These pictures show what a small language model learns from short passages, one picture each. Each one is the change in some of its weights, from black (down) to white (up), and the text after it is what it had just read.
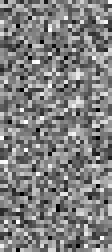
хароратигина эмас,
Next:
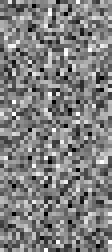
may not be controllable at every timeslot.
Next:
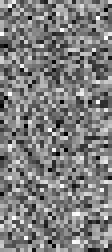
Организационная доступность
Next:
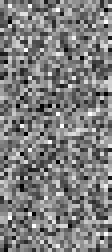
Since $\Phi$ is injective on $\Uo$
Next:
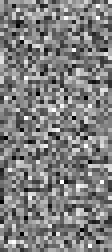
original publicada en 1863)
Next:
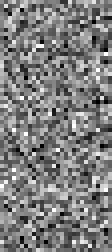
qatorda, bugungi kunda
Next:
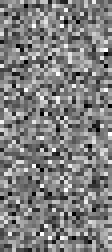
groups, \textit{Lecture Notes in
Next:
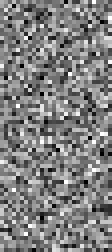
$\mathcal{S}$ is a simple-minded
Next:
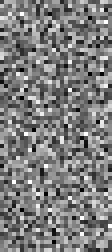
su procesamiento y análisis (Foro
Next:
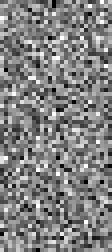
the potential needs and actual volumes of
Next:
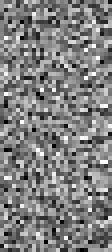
DALAM PERSPEKTIF
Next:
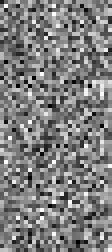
to a frictional sliding on the
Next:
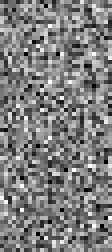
of approach computationally infeasible.
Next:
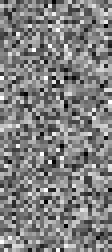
of holomorphic functions, this variety must coincide in a
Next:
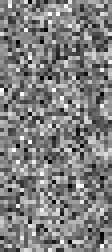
occurred. Then $\xi_k <
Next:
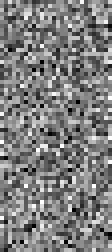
look at few examples whose validity is supported
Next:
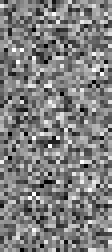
of each matrix, etc.). We obtain bounds on the
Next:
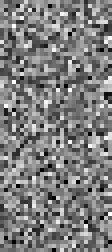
o estágio II teve esse início
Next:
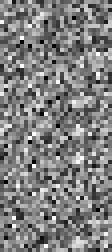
актуальности данной тематики.
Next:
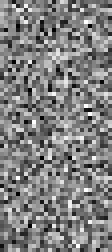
of von Neumann algebras, we may expect that
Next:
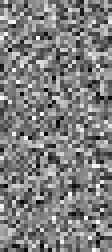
[21]. Сценарний аналіз
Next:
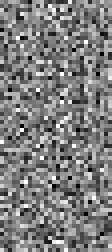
memory feedback}, Appl. Math.
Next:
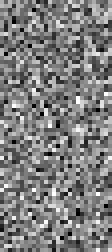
уровни сформированности,
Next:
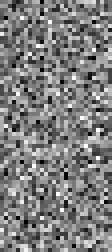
qiladi. Vizual va audio materiallar,
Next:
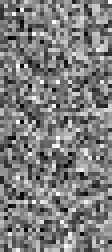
fetelor din Pătrângenii cu
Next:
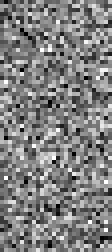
by an epimorphism $p : A'
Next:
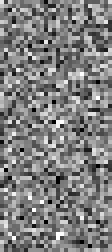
машиналар, камера ва
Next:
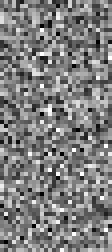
der normalen Welt zurecht zu
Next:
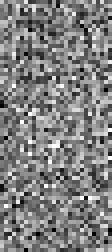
tannarxini kamaytirish va qayta
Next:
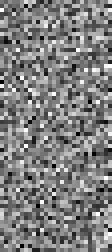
$\s$ in a compact subset of its
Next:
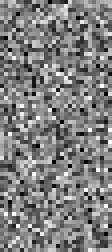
Hypothesis \ref{(K)}. Then there
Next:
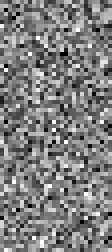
disponível no Suplemento exercício
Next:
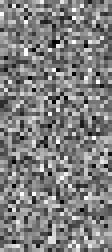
locally finite group. Yet, it may
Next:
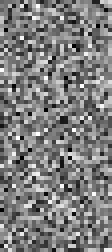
special educational needs, as well as to identify
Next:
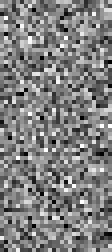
$(i,\sigma_i)$ satisfies the inequalities as
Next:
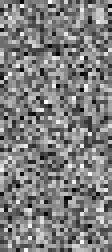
autismo se assemelhavam
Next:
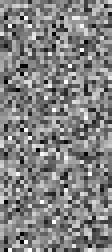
convex tangency} \end{figure}
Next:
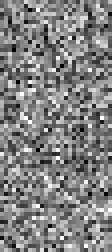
l'action continue de $G$ sur
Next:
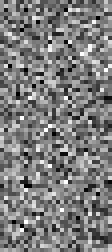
O‘zbekiston Respublikasi mustaqillikka
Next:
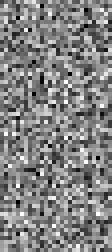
marco legal do Fundeb
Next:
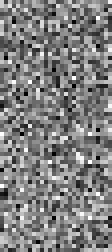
закрытый круглый
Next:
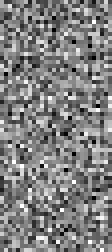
uchun loyihalash-konstruktorlik
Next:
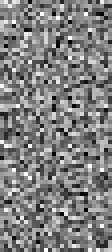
(DGP Research & Consulting)
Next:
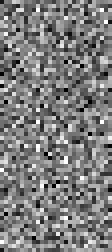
ser socialista mientras no penetre la
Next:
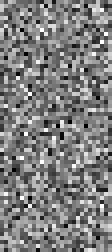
goal of the interval residual approach is to obtain
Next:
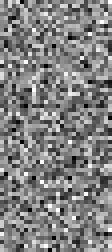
Markov decision process is clear from the results in
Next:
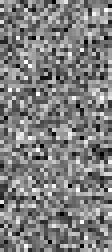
where $h \in H$ and $g
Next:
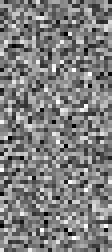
boshlarida Buxoroda ijtimoiy hayotda
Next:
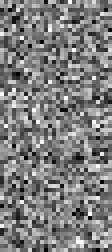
хозяйствования, их правах
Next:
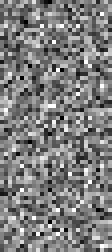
Indragiri. Namun, perlu
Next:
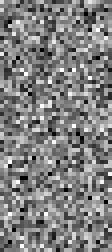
If $H$ is a finite projective Hopf
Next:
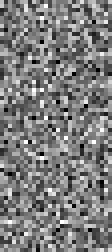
tutadi. Bog'cha va maktab
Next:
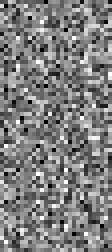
και αναγνώρισης
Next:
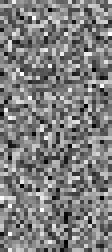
the results of \cite{DHHLS}
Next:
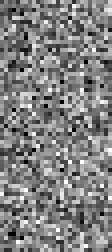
Enfin, il faut signaler que
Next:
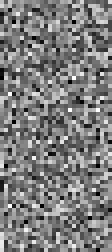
аввало, миллат
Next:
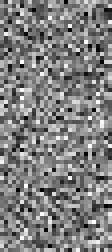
$X/S$ also satisfies the property of being
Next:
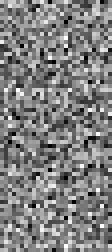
\label{9} \end{equation} where
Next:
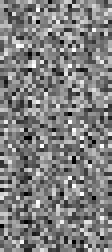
in its last annual report indicated
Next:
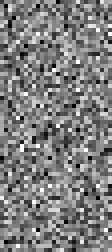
is defined analogically. Let's characterize the action
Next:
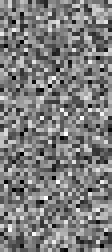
Д.ю.н., профессор
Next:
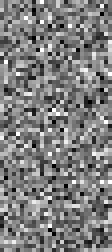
$s-$dimensional subalgebras forms an optimal system if
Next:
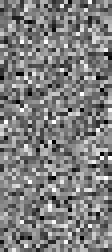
means of the rank of the isometry group
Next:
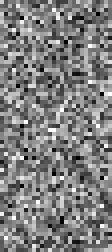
Andrews' results and provided a combinatorial
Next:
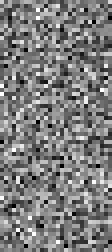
y Singer, 2021). Parte de esta
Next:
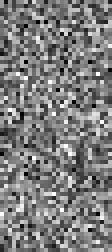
hamohang ko'rinadi.*
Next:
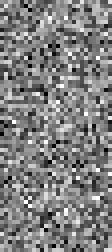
symbol $a$ and express $a$ in
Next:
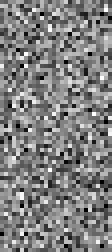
InG-$\epsilon$ subordinator
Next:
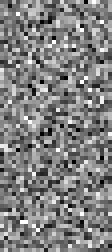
is equivalent to $1+\varepsilon \leq \ms
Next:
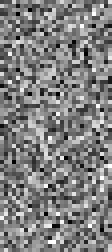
a reduced decomposition ${\tilde w_0}$ of
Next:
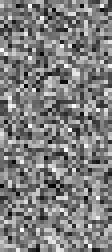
betrokken, dat de twee
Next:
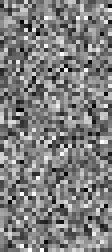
toegekend. Ligt hier
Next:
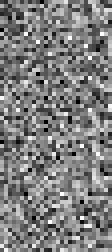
like to thank B. Feigin and
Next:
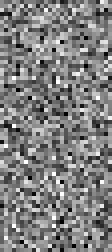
problem (i.e., with a boundary condition
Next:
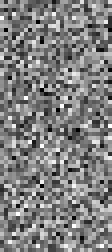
management of higher education institutions.
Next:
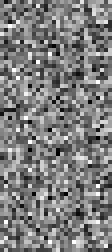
использована как первая ступень –
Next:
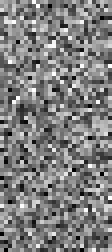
\to \bP$ has signature
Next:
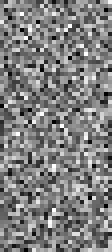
consideration of Lipschitz functions is motivated by
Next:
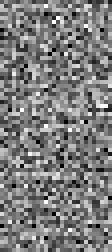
En espacios de Slack muy
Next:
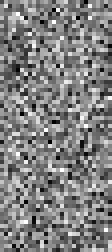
we first observe that this set is certainly infinite provided
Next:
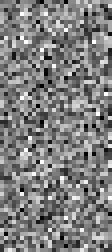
translates of $\rbf$ are dense in
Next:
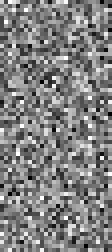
und anderen Stakeholdern getestet und
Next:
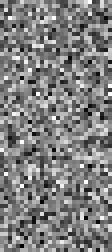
Russia \vskip 0.3cm
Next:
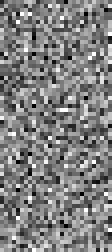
monoid $\WeD$ can be constructed from the
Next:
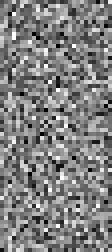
de la intensidad y volumen de
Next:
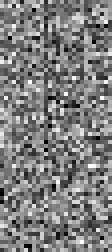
було закріплено в
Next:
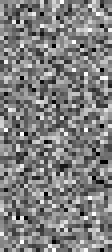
İktisadi ve İdari
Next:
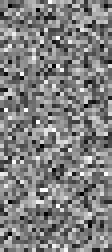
\centering \subfigure[PIML]{
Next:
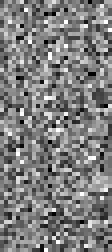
AGÊNCIA NACIONAL DE
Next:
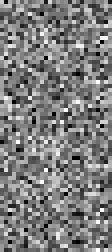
послеродовом периоде
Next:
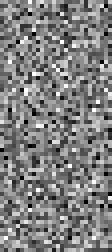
They are called {\it full components} of
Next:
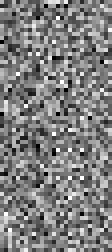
with constructible cohomology in the analytic topology of
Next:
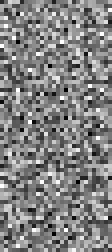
the pandemic has pushed the social
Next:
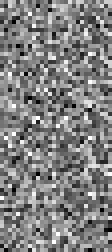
methods. \subsection{Method I} Here we
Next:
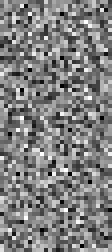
(e suas famílias)
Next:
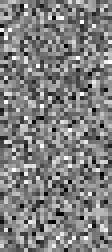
0) circle [radius=\varr];
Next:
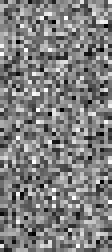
number of boundary components of $S$. At present,
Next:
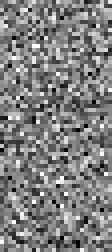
and $\mu \in \mathbb{R}$ has
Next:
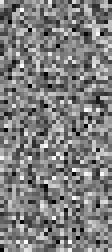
sobre las relaciones, los imaginarios,
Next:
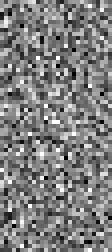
imparte en el primer semestre del
